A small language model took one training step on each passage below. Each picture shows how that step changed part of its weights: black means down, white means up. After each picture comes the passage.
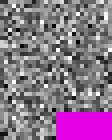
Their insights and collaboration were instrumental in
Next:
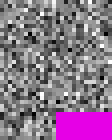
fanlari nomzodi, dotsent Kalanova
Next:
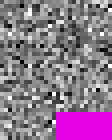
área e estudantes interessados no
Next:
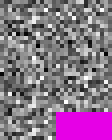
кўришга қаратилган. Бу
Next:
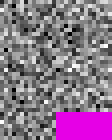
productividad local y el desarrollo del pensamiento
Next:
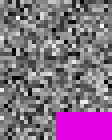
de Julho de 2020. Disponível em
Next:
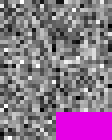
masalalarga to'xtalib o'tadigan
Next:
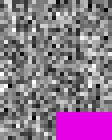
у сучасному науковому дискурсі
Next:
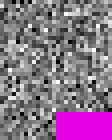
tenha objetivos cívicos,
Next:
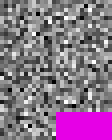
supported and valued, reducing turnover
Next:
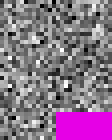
embargo ella me habla como un simple
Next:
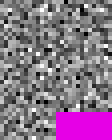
Norway BI Norwegian
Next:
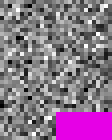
in the efficiency of energy use and for the environmental impact
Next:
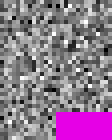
this research was carried out as a field study. In
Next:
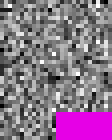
scenario whereby now pension funds account for
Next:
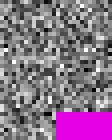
adolatli ekanligini inkor etadilar.
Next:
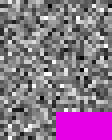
Menezes HC. Growth of
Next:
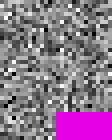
accordance with what is explained in the participation
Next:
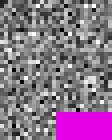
başarısızlık nedenleri ve
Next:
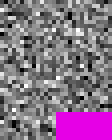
been inserted: - **Passport
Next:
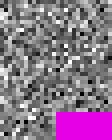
contexts through simulations or synthetic data,
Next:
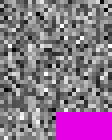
Wound healing - Autoimmune
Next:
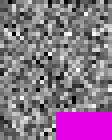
problem of fertilizers is in the first place
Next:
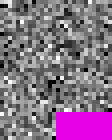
а й іншим суспільним
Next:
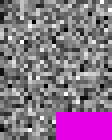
O preconceito é um diálogo
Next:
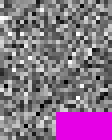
for the synthesis of nanocomposite
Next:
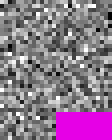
as loss function to be minimized during the training.
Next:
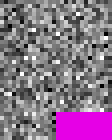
umfasst (vgl. Kopp
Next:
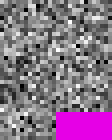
identity using finger print verification. If
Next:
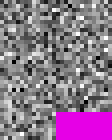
(3) interpolated DTMs at
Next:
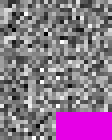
purpose, they were considerably transformed through the
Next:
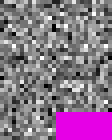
dengan menggunakan metode Simple Additive
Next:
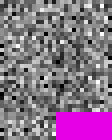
6 часов, 10 минут, 8
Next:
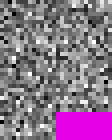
language). Если государственный язык –
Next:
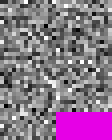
discentes durante os anos iniciais do
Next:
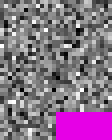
perspectivismo ameríndio. Assim,
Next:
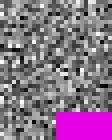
radius r - σ_r and along the z
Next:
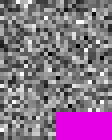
ungerade Zahlen durch 2
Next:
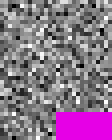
may obscure ecological risks and
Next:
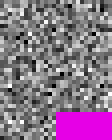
study is therefore significant, in that it has provided an
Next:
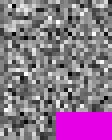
ScTiO₂; (f)
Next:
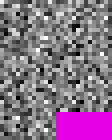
red. V. P. Gorbulina.
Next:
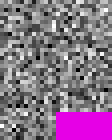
qator muhim kashfiyotlar qildi.
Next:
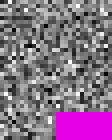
exfoliation, and the heterostructure
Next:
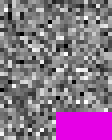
machine, without requiring them to divert
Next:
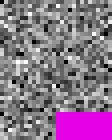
tasvirlashdagi mahorati haqida ham so'z
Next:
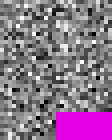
assumption of effective depth of photons,
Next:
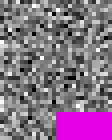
publication alerts and their reference lists.
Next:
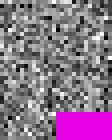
rod stock. Torlon material
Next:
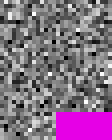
the European parliament and of the council
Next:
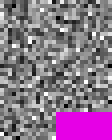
business operation in line with customer requirement and expand
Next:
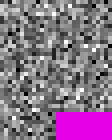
with the system, in spite of the instruction
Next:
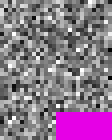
technologies, we defined as a basic criterion the search
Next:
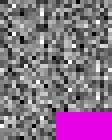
21. Czy naraziłeś
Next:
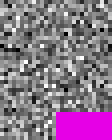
and dynamic. The article dares, therefore, to
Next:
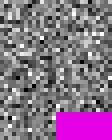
the separate workflow submission queue and the
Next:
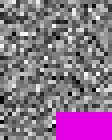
is credible and attractive to them. It
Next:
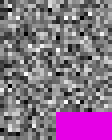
light levels, and increasing CO₂ tension and
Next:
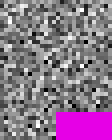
of the interval, a sound was played
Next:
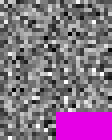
CD8 cell infiltration into
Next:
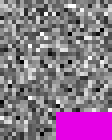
in series of papers [34, 36,
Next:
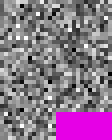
party (eg. Organisation) that is responsible
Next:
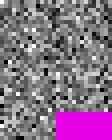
2. Ktorý z prístupov
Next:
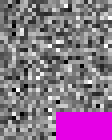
an hour, the actual printing process is
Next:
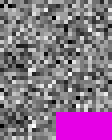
*et al.* con 59 casos,⁷
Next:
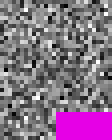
jalb etishdan iboratdir. Didaktika
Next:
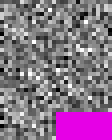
deney olarak yapılmıştır. Her
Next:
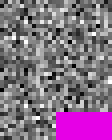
Belediye, çeşitli
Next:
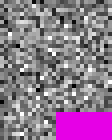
entre a análise percentual, o apoio do
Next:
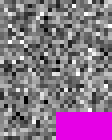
bajargan guruh yoki shaxs g'olib hisoblanadi.
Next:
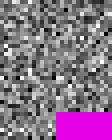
variability and a relatively simple structure.
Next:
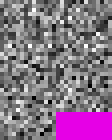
in the fourth grade of SD Negeri
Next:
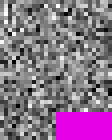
AMS which manages the atmosphere in
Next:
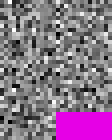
флагманом вищої освіти.
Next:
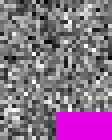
assert control over its subjects and limit the influx
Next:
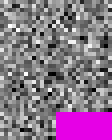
on the rock surface, in cracks
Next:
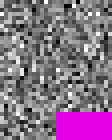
roots involves lipid transfer and transport.
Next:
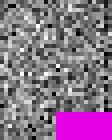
all the components developed by the other technical WPs in
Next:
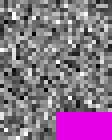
проведеному J. Vasterling et
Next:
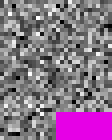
the 8Ps marketing mix strategy and TOWS
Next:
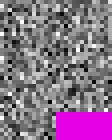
биринчи бўлиб, фикҳ
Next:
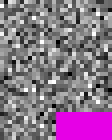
very attractive for polaritonic devices
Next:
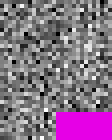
of a salt of an aliphatic
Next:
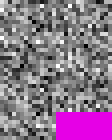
ca e necesară crearea unui site
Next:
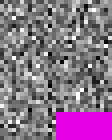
- De La Luz, V. A.,
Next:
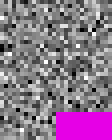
second law of motion formula to solve for
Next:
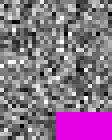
knowledge and searches the global state space. Here
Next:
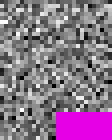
derivative 4-Methoxy-3 :
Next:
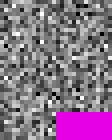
turar joy sohasida ishlatiladigan
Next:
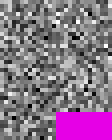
current maintenance performance of the company.
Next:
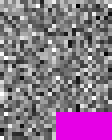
reduce poverty and support older people who have
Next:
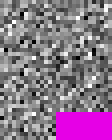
hikoya janri namunalarining
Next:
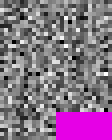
Cancer. En *XIV Mesa
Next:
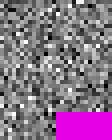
is indisputable. The variation in the
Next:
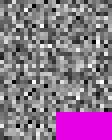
S., Sun, C., Yang,
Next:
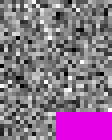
de exercício da profissão. Esse
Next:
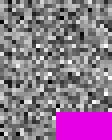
анэмбрионии Срок
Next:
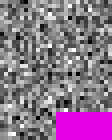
main objective of this research was to explore the potential benefits
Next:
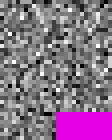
are addressed along the Let's Care project
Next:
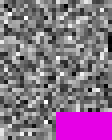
Text S1. Pilot shelter
